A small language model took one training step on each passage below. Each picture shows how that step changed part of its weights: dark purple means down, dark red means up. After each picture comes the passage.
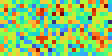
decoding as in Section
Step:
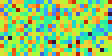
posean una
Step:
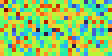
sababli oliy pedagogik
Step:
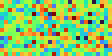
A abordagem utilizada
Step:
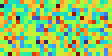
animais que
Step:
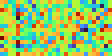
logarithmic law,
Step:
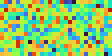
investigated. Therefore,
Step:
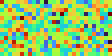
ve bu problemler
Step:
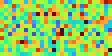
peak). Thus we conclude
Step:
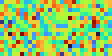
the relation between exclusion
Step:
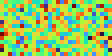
o projeto que
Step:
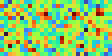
removal of phase
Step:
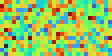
прозорість і
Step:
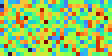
of a galaxy on the
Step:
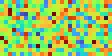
⁸ Там
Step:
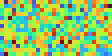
and type III radio
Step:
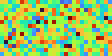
with empty
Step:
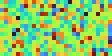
input, without knowing
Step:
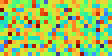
є включення
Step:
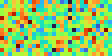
Fig.1c and
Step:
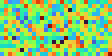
lourds, et
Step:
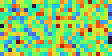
were documented, and
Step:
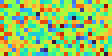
de apoyo para
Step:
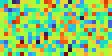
podem remover
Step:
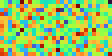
The Gammapy
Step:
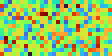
the phase of a
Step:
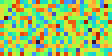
conexión más
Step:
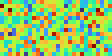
very possibility of
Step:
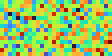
to calculate the fractional
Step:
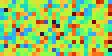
Fractional beam traffic
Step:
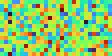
is due to the need
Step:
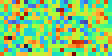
signals would offer
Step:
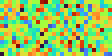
the decoding error probability
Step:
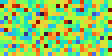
contato com tudo
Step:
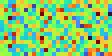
of the detector, and
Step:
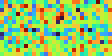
on the identification of
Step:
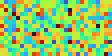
where we show that both
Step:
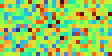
M$ exceeds
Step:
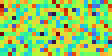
змінами як
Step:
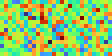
In a study by
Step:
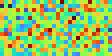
very similar value. We
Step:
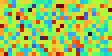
había muy
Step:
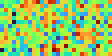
(MT) se
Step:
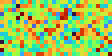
block spin RG
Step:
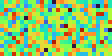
проекта Pax
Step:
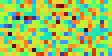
connect to the inner
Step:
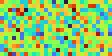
Telescope National
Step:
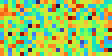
the linear regime}
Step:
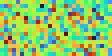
nutqini rivojlantirish,
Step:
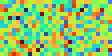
amplified, and therefore
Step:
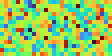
a metallicity
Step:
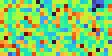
emas, balki uni
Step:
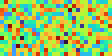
das relações entre o
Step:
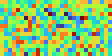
one might resort to
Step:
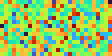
quantitative tunnel
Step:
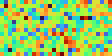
more efficient to calculate the
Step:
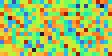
a small imaginary
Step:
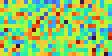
age. Therefore, the
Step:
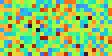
da escola em estudo
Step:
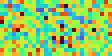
possible k-walk
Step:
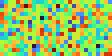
, $\gamma \in
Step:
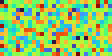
de forma isolada,
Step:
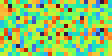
с мочой
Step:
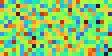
between fairness and
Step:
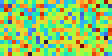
result, the fermion
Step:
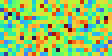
to higher levels through
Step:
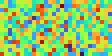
that an extreme in
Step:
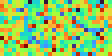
o’quv faoliyat
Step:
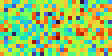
edital ou no
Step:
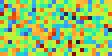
to saturate the
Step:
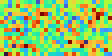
error against baseline string
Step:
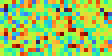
că unul
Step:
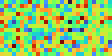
time $t$ the
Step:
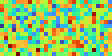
signals, scalability and
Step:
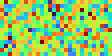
under unseen
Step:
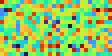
Do número de
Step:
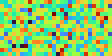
and is valid only for
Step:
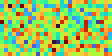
the Lie algebra and
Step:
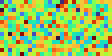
the elaborate scheme
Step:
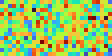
of the nuclear momentum
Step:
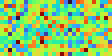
sociatria can
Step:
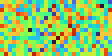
buning asosida asosiy
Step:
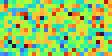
attributed to the
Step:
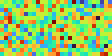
фаолияти устидан амалга
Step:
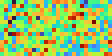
estimates are relative to the
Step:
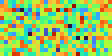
execução, na forma
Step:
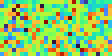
time between $a$
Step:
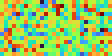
катта самара
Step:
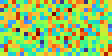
\equiv -4
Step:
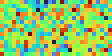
etilishi mumkin.
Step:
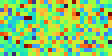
ways to increase the
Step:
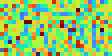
integratsiya oila
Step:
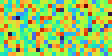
uno schema
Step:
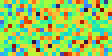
sobre psicologia
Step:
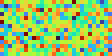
der DNB”
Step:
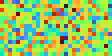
Special issue
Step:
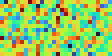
various trigger
